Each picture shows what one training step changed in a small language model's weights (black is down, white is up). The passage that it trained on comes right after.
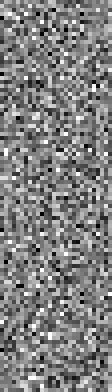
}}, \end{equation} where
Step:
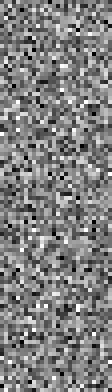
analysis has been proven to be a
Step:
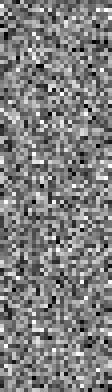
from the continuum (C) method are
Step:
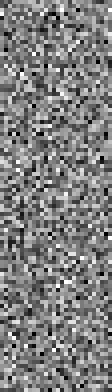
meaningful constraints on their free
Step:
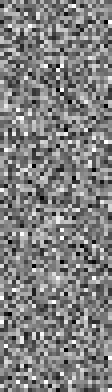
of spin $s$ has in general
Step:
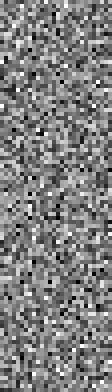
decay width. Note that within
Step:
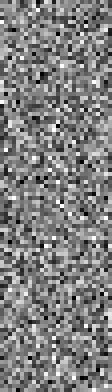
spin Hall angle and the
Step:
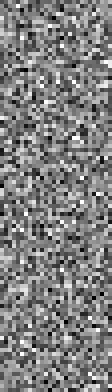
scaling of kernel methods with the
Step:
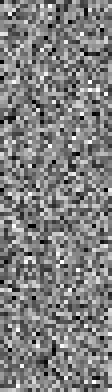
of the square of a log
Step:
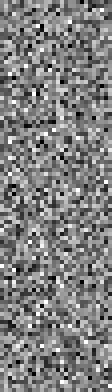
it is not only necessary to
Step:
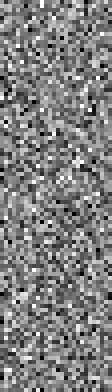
for instance. Aside from
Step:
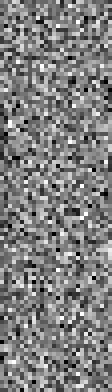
the data and processing the product of
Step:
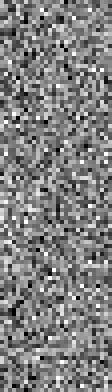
power law growth phase}, as per
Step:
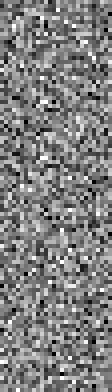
first, since the normalization does not depend
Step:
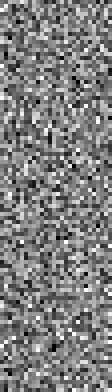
exists no finite rank operator
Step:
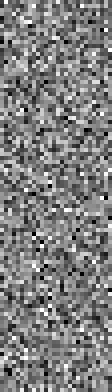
understand its impact on
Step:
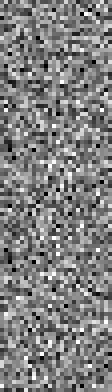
Point (CP) is the
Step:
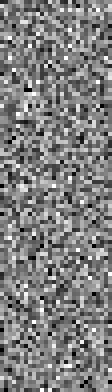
displacement error is small,
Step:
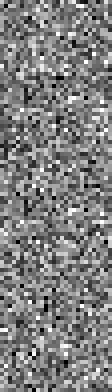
+ E$, where $\Xi$ is
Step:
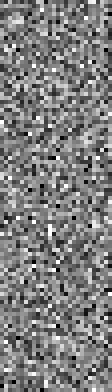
radio emission on the observed color
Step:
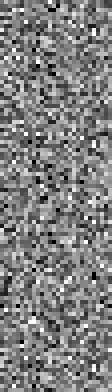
\begin{equation} S =
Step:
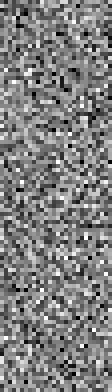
a model with same ionization
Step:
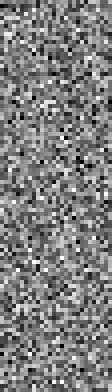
to fermion kinematics through
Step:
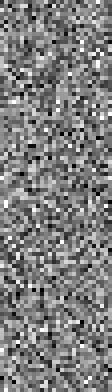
behaviors. Their smearing
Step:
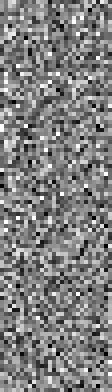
reproduced from (\ref{F})
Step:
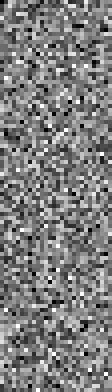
patient transfer network data. The
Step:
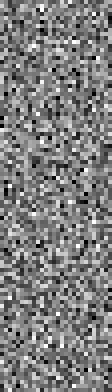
the $Z^0$ boson
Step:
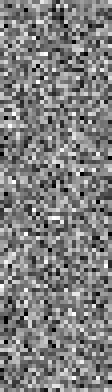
RAVD when compared to
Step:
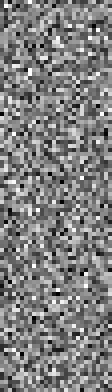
shown to essentially overly with
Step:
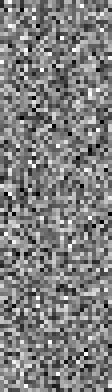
O$_2$. Exoplanet
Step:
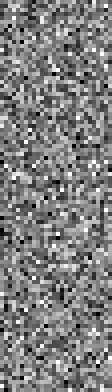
can let the UAV firstly
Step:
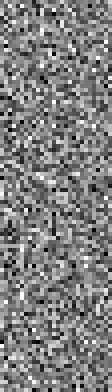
technique can be applied also in
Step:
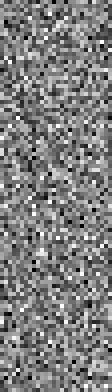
linear momentum transfer induced domain
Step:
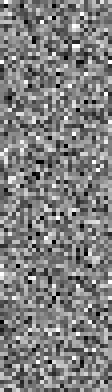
Kotz and N.L
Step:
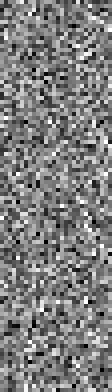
$\Psi$. We assume that
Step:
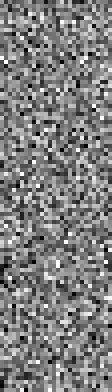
selection and asset valuation.
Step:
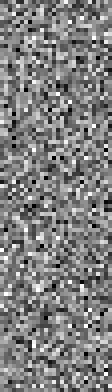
cluster qualities
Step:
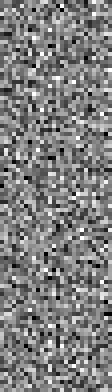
observed moving transients, we
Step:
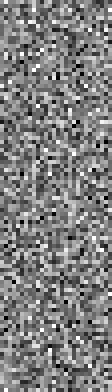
L\'opez \at
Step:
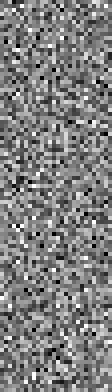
transients will enable us to
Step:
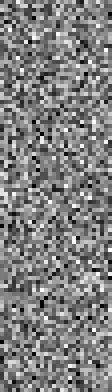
a sample of well separated
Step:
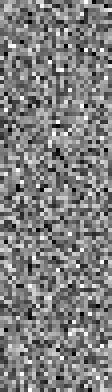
interrelation of lyrics and
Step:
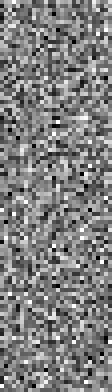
Lastly we consider the behaviour of
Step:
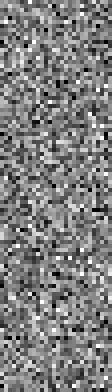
Lett.} {\bfseries
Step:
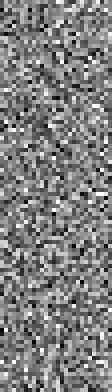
partial differential calculus
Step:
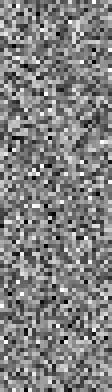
requires a well-defined reference
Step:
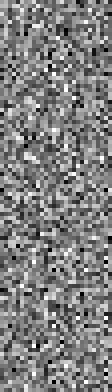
of the cluster Abell
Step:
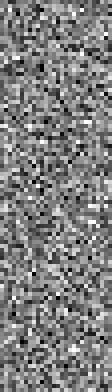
vegetated fixed
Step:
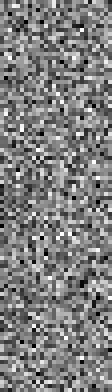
can enhance S/N ratio
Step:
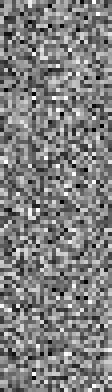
to fully utilize all the
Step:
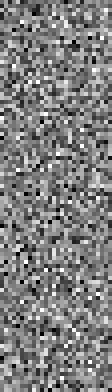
topic of tasks & 9 &
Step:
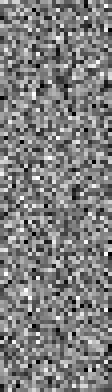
the substrate-induced
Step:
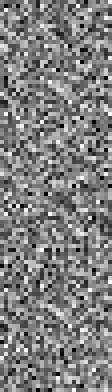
and have non-Gaussian
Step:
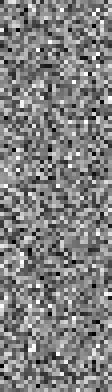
\ell'_R \rangle =
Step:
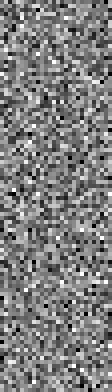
be computed analytically within the range of
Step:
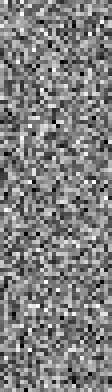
We believe this can be
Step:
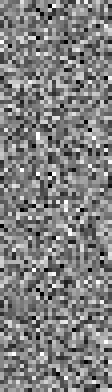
of Solution II over previous
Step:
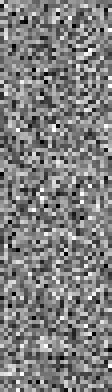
$\cos\theta^*$ and
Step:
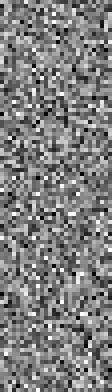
prevents the key (and
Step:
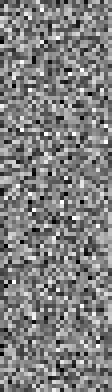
ks of exposure time and its
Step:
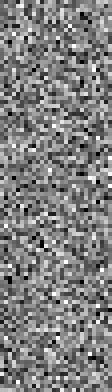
GNN architecture,
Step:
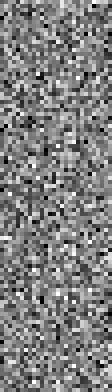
the range of high field component
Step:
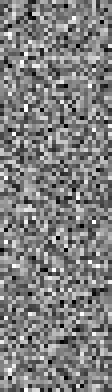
on prompt signatures, but
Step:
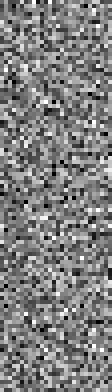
traditional RNNs, it
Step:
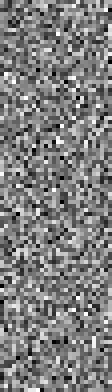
to construct an output of
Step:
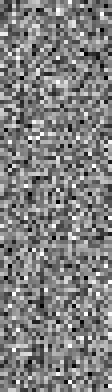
find that the most luminous
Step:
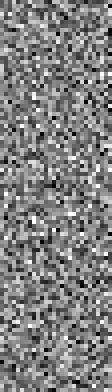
valid anymore. In
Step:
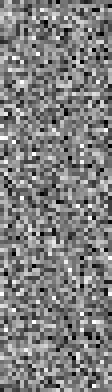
with a traveling-wave
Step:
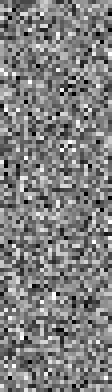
on the measure class $\C$ and on
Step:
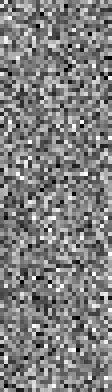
computed as the average magnitude
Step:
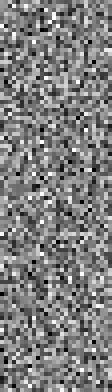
good morphologies and
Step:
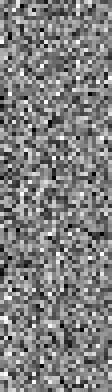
can be expressed as,
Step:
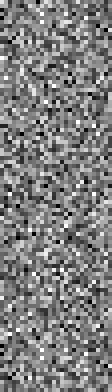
breaking, cannot be
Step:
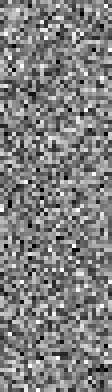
also explaining the remarks at
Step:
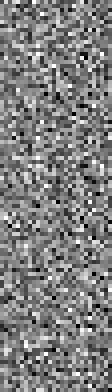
within a factor of two. ##
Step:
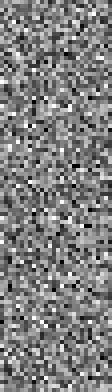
peak in histogram, is
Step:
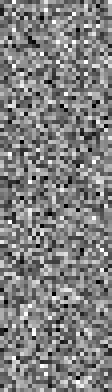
16k$. Applying
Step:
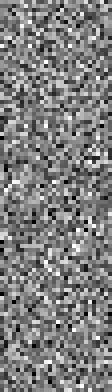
is determined by the specific problem and
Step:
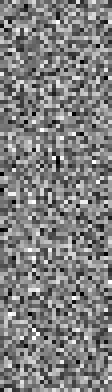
investigation of this
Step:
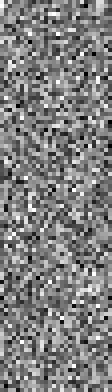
the central star in direct images
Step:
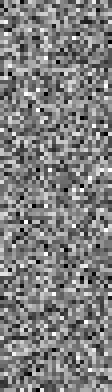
intrinsic mid-IR
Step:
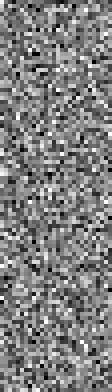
different possible climate regimes
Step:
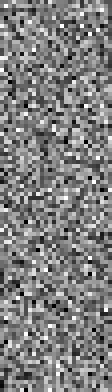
location, as this covariate has
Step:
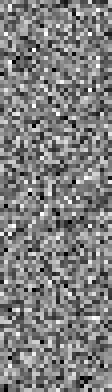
illustrate this point,
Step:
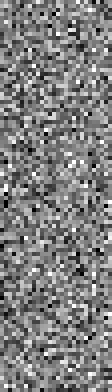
experimental setup. The values of
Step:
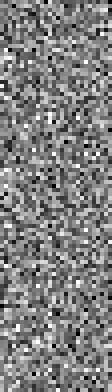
\|$ denotes the
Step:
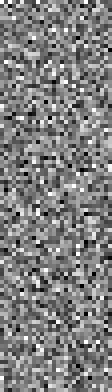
the raster scan data to also
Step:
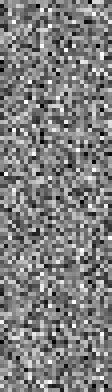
and optical Raman coupling fields
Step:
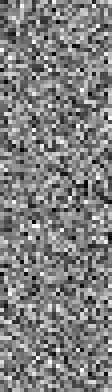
and \hardcut. The
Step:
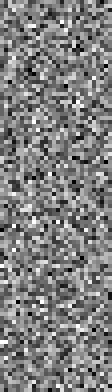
upon rotation. At this
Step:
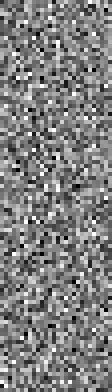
cognitive intelligence for
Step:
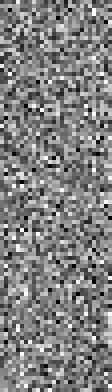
identical, using the variant with the
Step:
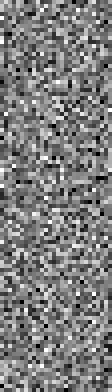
in new bottles,}
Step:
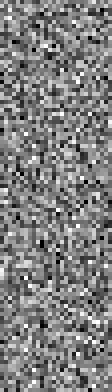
problem, as the energy density of the
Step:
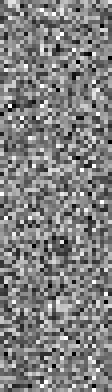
by $\textit{path}$) and
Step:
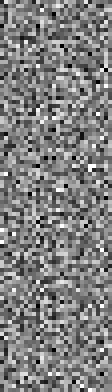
1pt minus 1pt}
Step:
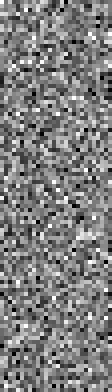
a convenient starting
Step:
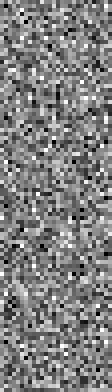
(2)$$ Where it is
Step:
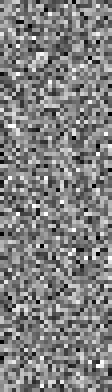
to the FOQT line of the
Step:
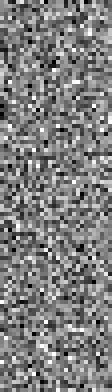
different dissociative atomic channels
